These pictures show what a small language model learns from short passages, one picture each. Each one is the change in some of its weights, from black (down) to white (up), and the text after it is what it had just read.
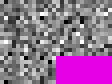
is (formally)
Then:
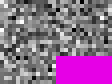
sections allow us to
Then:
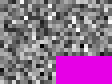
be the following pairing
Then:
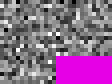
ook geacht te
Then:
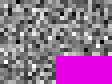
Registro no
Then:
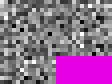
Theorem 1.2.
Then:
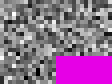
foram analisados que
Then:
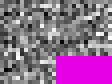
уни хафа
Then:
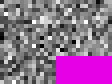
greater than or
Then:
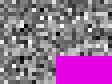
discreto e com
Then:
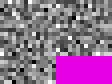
âmbito da
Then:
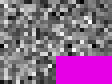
algorithm relative to
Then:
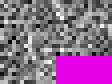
all of the diagonal
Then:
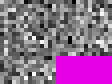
a condition which is in
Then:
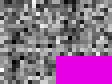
de la intervención en
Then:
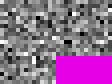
desired positivity
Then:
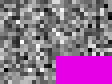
$h$ is the number
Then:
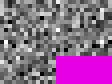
positive functions $f$ and
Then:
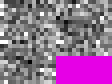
los términos
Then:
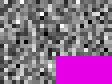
analyzed in
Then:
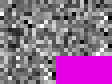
se erigía en una
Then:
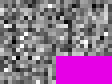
qilish har bir
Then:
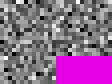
that the first vector on the
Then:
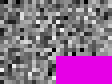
o de distancia,
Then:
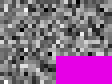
le haut niveau
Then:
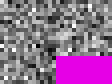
constraints. At
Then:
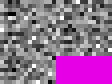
the classical groups which
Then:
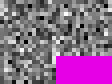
constant $C$, not
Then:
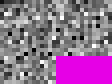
$\ka$ be a
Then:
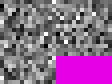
Even so, the
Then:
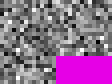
with spacing
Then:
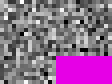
the parameters. Since
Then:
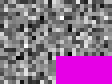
the complement of a
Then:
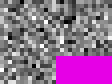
va ijtimoiy
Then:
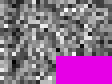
la IA en la
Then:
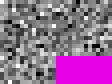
graph embedded
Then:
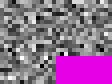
nonnegative, which
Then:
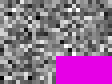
distinct ways
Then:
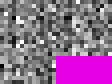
edges such that
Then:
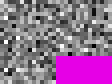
the asymptotic
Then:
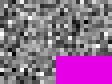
yang dinamis dan
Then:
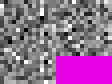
в трудном
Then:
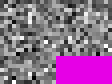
lo que implica que
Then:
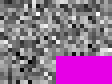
de composición
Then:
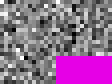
questions about the
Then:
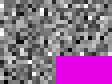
Відтак, з
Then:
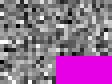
y Casado,
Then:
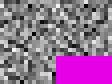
\maketitle The
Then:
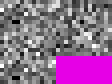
3 ta ta'lim
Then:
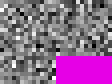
to graph theory where
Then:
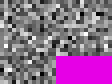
\theta^{\bar A}$
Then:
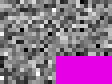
(Theorems 1,
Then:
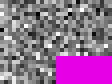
To determine
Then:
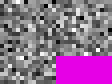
surface, the
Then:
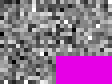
destacar la
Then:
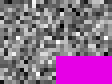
de área
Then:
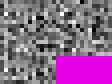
consumption of one
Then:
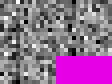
czego zatem
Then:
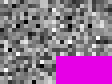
lancia che
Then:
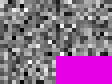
typed identities
